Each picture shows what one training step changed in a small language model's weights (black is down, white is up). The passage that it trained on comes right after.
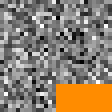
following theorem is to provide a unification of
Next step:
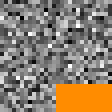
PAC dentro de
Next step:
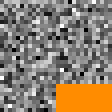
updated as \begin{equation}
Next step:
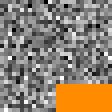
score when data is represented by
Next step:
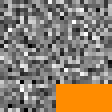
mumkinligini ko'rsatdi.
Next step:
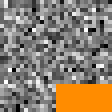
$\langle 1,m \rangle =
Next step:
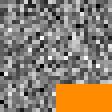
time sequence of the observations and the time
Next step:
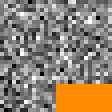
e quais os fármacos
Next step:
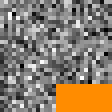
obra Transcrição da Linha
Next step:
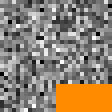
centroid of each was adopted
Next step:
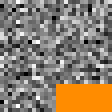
\leq 2B_0M \simeq
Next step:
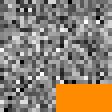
determinados trámites. Un
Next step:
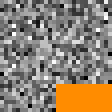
without imposing any additional symmetry beyond the
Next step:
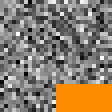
$H$ which does not satisfy this
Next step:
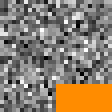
indispensável em
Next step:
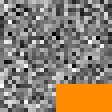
version of the fairy tale The
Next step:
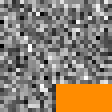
ordering choice above gives the canonical Laplacian
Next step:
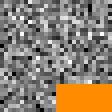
\epsilon_\delta (Y) >
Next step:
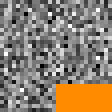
equations with opposite sign of the index $%
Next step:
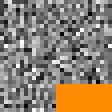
oshirishga alohida
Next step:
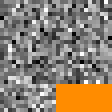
partner increase to 30~MeV at
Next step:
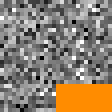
$S$ bare mass. I remark
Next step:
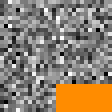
0$$ \noindent Thus, we get
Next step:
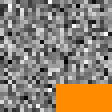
parameters are listed in Table
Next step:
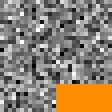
second stage: \begin{eqnarray}
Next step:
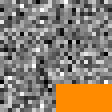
overall phase, as \begin{equation}
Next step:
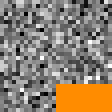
number of subdomains $N$ used
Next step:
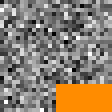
permaneceu em todos os
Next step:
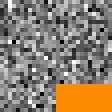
simulating the model, collecting values for
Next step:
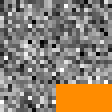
causado por una mala crianza
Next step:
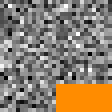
help homeowners prevent costly
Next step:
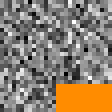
datos denominada Redatan del
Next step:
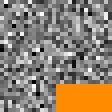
who stay until the end of the
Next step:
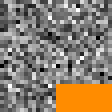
базовые элементы
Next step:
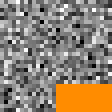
Walker breakdown engenders a
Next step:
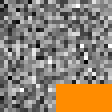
present numerical evidence and then give the analytical
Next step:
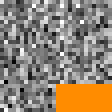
eski evliliğinde
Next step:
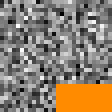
de fatores ambientais.
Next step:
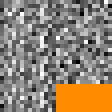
suçunun kavram
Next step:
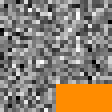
and star-shaped curves
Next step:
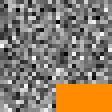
picture. This also shows that $\kappa
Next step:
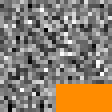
weak $V$-module), whose
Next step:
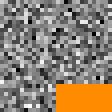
\end{align} Taking
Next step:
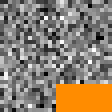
discurso veemente, das
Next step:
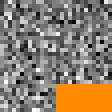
different elements of $\cR$. For a
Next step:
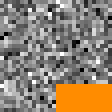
with the concentration in the fluid
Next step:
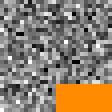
$L\mathcal{(U)}$ and
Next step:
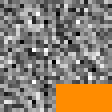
financial crisis theory, in
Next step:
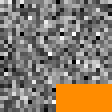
The study of the following family of complexes
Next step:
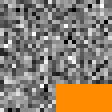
току высокой
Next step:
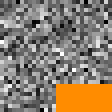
range. The first one is closer to
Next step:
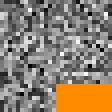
2024. Rome: FAO and
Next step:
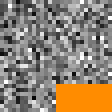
applications to dissipative reversible
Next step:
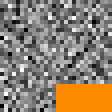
from the region in which defects reduces
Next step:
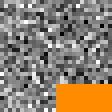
independent and equally likely. It is then
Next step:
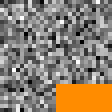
aspek interpretasi,
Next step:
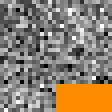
тарих архиви.
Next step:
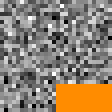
la política de inversiones,
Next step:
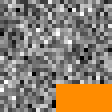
аямасдан қириб
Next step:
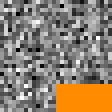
शतक म्हणून
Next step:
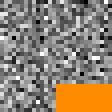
singularities (this includes in particular the
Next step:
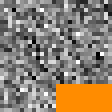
decomposition with a simple stopping-time
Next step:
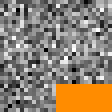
hat. ■ BAK:
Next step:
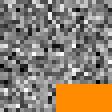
современной науки*. – 2016.
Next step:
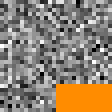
«Эй иймон
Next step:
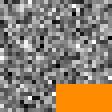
kafedrası katta
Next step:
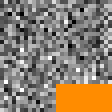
namayon bo'ldi.
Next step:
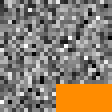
standard COS pipeline and the
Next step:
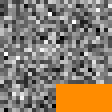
to utilize the full statistical power of the
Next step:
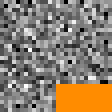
should be finite everywhere (it
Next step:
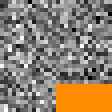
$\phi (t)$ is positive, strictly
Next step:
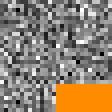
амалга ошириш
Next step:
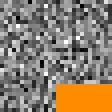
10 cm of polypropylene) was
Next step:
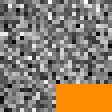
передаётся от отца
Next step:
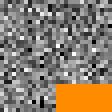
and the odd qubits. For even
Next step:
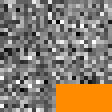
совместной деятельности и
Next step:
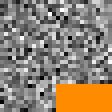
to mitigate the factors that lead to
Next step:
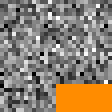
through DFT calculations. It is necessary to
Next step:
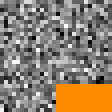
IET texnologiyalaridan
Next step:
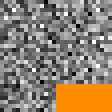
in order to better understand the research topic
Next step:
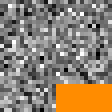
probability of the Higgs field not
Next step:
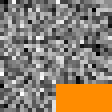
weten hoe met de gegeven
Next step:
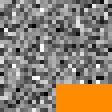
chémia“, resp.
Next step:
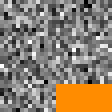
events; nothing would ever
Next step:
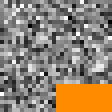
Ulugbek Hamdam,
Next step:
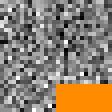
check that the two formulas above, taken
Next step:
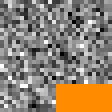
интелигентности“ [3,
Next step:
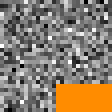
limit. It remains to prove that
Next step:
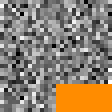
= 0.$ \end{lemma} From
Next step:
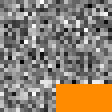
R_{\star}} \pi \sigma
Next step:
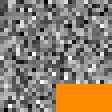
proposes ways to maintain balance
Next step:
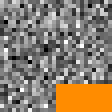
Otro efectivo poder
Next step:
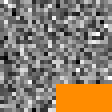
indicaron la capacidad predictiva
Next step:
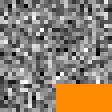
as the first order character of this phase transition
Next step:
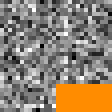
the PN \pn\ using
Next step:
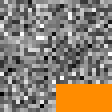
that $g$ decreases monotonically
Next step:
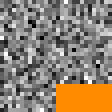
\citet{French17} mention
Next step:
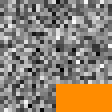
the level of physics rigor) in the
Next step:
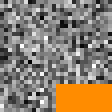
V. Yu, Chertok
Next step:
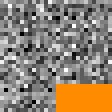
order for the decay to produce a
